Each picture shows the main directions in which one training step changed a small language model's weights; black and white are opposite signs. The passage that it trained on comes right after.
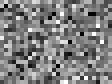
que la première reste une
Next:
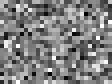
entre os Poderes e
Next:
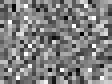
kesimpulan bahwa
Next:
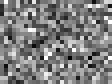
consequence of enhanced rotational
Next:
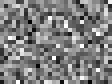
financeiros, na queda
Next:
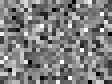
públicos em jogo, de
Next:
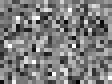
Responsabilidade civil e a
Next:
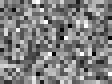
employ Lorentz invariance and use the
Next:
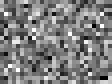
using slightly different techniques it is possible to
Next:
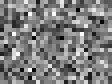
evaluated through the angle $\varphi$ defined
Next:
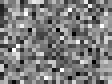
and apply targeted fixes to
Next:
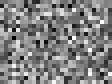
de 18,6 milhões de
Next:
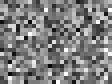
на массивах
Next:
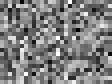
an $M \times M$
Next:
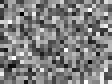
the LCSR result that we obtain
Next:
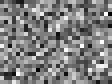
large-scale matrix multiplications
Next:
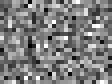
плавания (с
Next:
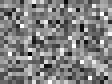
Planck CMB observations) and corresponds
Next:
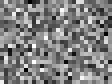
общественном восприятии,
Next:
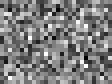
work necessitated the use of short
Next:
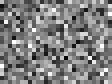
2K for 10min. A longer
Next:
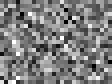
desmotivación, daños en
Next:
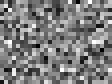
new dimension for wearable and
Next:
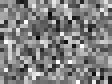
avanzamento nel modo di
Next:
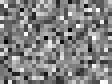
the bulk distribution due to internal
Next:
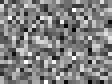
present or not. Here 80H considered
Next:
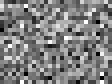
i- Eğitim ve
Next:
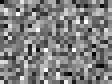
systematic errors, which can lead the system
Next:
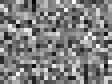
d'Apollon La base
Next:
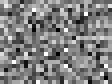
fact that the two critical values for the
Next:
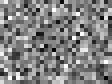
[1]. Их основа —
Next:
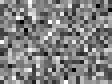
diamond crystal. However, the
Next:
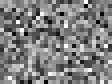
C.-T. Chen {\it
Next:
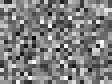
del movimiento mapachista como
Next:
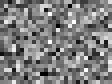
não aprovado por eles.
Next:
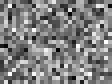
constant $b_n$ in the
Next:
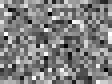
du Bouregreg et
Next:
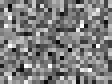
\neg \exists q'
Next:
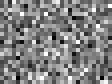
khusus yaitu
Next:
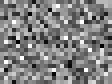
- inferred State”, is based on
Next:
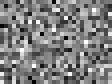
definition, this paper's empirical
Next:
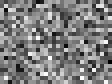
*erga omnes* de los
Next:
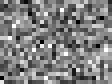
не столько в высокой
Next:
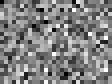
Por qué y para qué
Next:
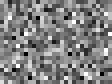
- con riferimento alla
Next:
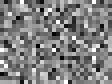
\begin{figure} \centering
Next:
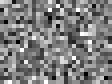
the Appendix), we observe that all of
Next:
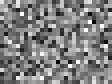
WMAP7 observation that includes the
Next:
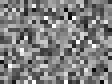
universe, especially for a
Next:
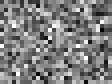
na platformy, aby
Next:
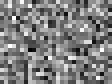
tremendous improvements in
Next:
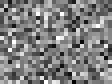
poderosa para facilitar el
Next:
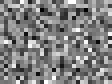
we discussed in Paper I, is
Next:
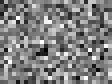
madaniy sohalarda ham o'z
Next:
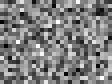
mean field potential, since the transition
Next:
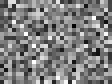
der Eingangsparameter.
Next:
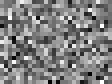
proportional to $\mathcal{I}m
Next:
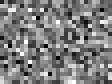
traditional LRA are associated with changes
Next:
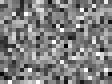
statistical methods provide a natural first step toward
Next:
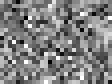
esse tema também possibilita
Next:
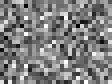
excitation of a magnetic-dipole
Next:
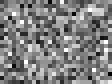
way that the Josephson potential
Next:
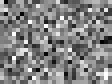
mixing angle. Reproducing the
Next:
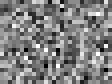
также говорится о
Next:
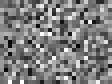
binecuvântarea pentru
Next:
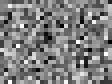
SOM was a two-dimensional
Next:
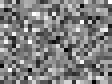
pentru ca identitatea din
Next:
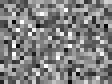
problems in the system, as well as
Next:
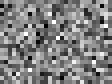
inflación de la economía
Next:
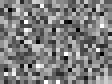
amaliyotda oilaviy
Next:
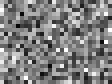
de forma anônima
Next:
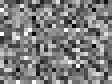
F. Perls bu asosda
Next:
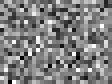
ko'rsatib berish,
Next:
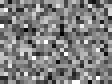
homotopy $U\sim
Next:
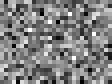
agar kreativitas
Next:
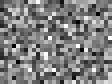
framework is used to identify and
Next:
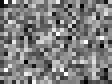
lemah. B.
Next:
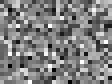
emission. The relativistic outflow is
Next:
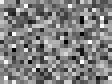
momentos em atividades diversas entre
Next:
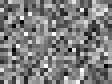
work: help orphans,
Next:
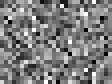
displayed 431 nm reference width
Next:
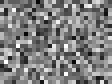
CMZ} If CRs are
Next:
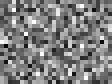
as live attenuated
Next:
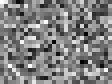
a uniform stellar disk was the presence of
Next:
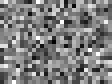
new method for treating malignant
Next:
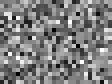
of a WD with mass $\sim
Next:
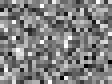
reliance on multiple pre- and
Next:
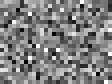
$\nu_\mu \longrightarrow
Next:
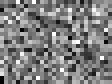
olib borish ham bir qator
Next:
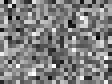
orbit of radius $R_P$
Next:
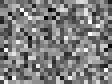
с целью возвращения
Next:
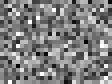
отряд** (под.
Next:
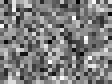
analysis differs from the first example
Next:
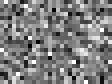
to answer it so we can understand
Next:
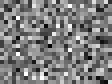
RYU, Tae
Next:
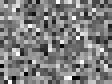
qiymatiga ko'ra
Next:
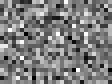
not weakened by many
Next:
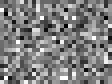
(p)$ obtained directly from the data
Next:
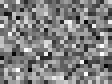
of the proton number within a given
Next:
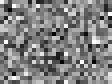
atom is allowed to displace to
